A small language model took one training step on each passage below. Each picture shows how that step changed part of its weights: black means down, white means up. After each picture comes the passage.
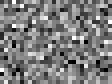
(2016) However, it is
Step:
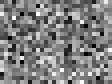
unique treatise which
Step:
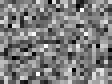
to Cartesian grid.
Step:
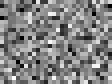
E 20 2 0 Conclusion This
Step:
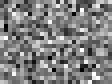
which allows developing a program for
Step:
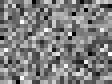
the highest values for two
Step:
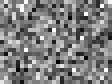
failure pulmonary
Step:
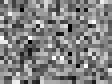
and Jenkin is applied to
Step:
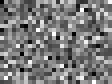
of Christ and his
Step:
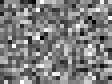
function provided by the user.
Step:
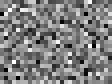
feature entitled * "Cases
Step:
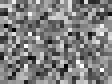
source bus-bars
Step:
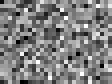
specific regulations for digital banking
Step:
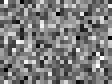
it is possible to select from
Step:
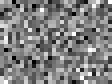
competing financial interests
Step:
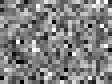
for both wearables and
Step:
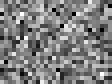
relate synoptic and
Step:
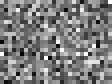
behavior-based FWC,
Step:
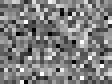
vol. of differently concentrated
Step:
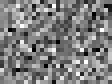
negative dB value relative to
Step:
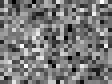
Twenty seven
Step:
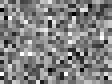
KEH to a specific environment,
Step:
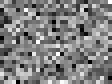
and Data Background for
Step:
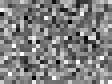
as a baseline. As a
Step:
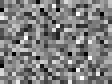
assessment of learning to assessment for
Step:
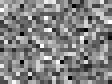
reduce continuously their
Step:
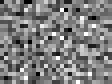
or history of any other
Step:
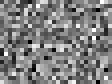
when wielding power,
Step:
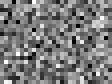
Image courtesy of
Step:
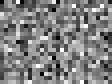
analysis. This research presents
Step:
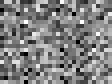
information that can be used to support
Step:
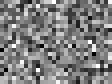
in an ASD population.
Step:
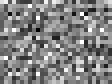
serves as Professor in
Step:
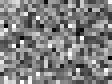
fuel PWR
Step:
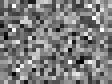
possible link between gender
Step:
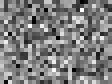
length over the legal
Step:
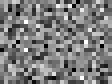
58% which is 2 times
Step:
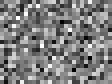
in the Republic of
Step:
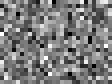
their propagules were
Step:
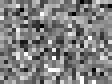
the form of machine learning
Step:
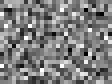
wanted Ayu out of
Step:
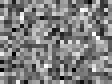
urinating, or
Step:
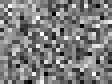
First Time”**
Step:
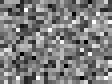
ages ranging from 19 to
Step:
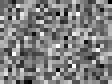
Bayelsa State need
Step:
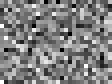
patients (Bhadra et
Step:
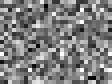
of features created along with
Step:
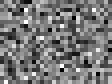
budgeting processes;
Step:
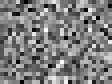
the groups. P value less than
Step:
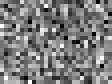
(CWD), wherein
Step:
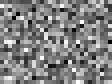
change of -1 per reaction also
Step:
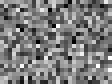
Sample Collection at
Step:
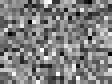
well-known it is
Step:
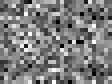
in managing negative user
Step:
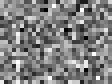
of the parents, who
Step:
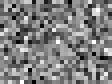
focusing on the lipid
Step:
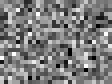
in or answered by
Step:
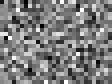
of pH_T were made during
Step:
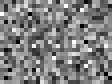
sense of unity and
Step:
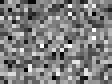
well in academic work
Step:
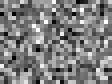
facilitating computer processing,
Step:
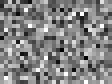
book manages to be both
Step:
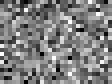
food exports, and
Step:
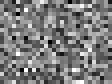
our interpretation, in
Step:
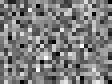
"with eggs"
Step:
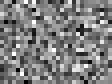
A machine featuring
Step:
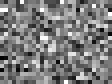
is possible with good patients'
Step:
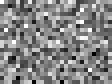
of this methodology is to lower the
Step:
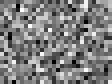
in sinusoidal conditions and
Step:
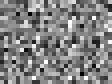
Previous research has assumed
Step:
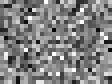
of the audience is required,
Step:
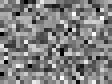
the simulation control loop and a
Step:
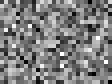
this is his primary
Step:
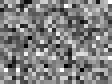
to solve problems by
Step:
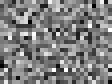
and Sons. (h)
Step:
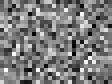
Bengal in last two
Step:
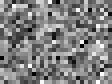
transesterification reaction using
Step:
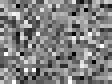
the models proposed in 2012 by
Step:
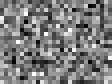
Raz Tamir
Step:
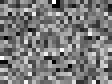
be modified, copied,
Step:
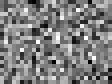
Andreas Petzold
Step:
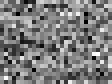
the situation; -
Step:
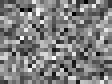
anonymous, and data were
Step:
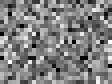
sodium carbonate or
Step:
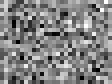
the first test, both LBE
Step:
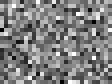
haves of give,’ In
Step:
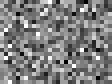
community against the risk of
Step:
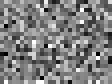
of organic/inorganic
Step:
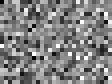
could be used in personalized
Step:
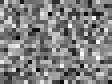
So, the genetic
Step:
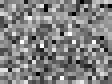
the transparency of
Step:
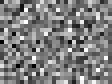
of the surface of products made of
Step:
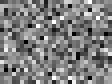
vol.% fatty acid
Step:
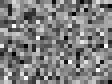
the reduction of sexual
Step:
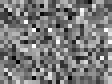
quite obvious, as long as
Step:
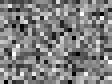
Final R Universal gas
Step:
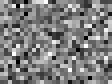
Prescription had medication
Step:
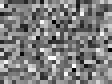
as a DOI, and
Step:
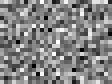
include the terminology of the
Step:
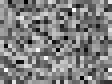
[1]. In the present study,
